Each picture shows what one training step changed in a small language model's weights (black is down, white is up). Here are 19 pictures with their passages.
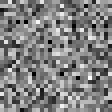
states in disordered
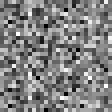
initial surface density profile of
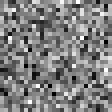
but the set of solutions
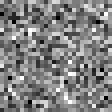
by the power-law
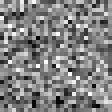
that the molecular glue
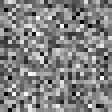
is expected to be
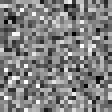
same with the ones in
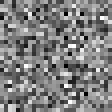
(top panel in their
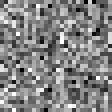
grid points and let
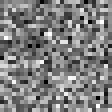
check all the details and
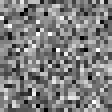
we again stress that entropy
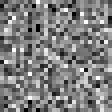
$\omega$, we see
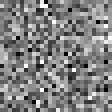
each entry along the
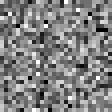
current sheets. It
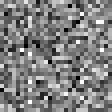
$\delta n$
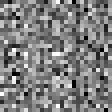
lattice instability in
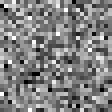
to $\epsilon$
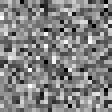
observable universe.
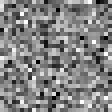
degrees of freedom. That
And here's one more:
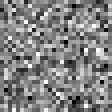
From a mathematically
